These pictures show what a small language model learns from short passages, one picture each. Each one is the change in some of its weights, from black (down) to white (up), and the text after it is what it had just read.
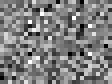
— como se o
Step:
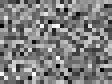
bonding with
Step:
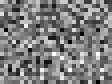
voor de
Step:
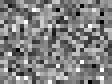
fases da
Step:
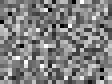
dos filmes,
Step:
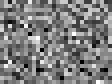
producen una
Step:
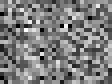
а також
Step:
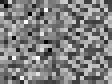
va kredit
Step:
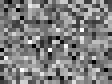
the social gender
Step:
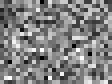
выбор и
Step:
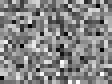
oz fikrini
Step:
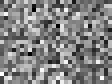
o brincar
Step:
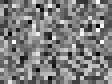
aims to
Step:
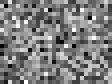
partire dal
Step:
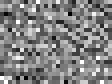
y cómo
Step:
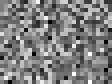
ao público e
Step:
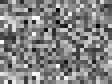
PP -
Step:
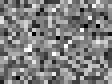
grau de
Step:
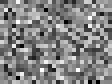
da mão.
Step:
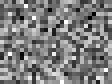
meio e
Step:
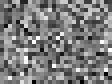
publicou, em
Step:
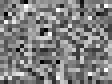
Adama et
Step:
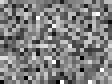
per XLIX
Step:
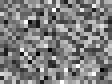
sont encore
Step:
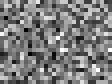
sobre quais
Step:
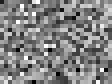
del mundo,
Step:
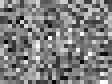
nazariyasi va
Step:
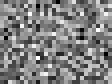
entregó como
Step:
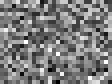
em algum
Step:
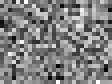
temporale che
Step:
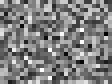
Islam 1.
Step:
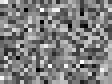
expresan una
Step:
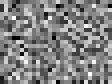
toplumun ve
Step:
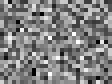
las cualidades
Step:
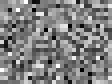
Muslim Modern
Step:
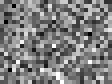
No ano de
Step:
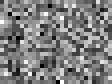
wel op de
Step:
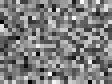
untuk pengaturan
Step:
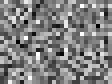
turli xil
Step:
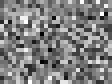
do edital e
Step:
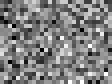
тому, что
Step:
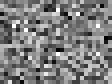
concise and
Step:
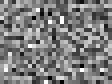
atender ao
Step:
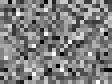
Testing for
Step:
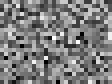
de un determinado
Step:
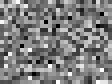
com autismo
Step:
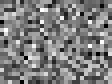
after Marat
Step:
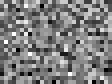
do território
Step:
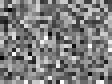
проблему лише
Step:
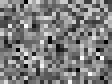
público. A
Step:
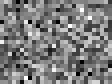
changes in
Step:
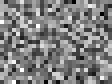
de tema
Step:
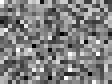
natijasida shuni
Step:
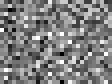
einer digitalen
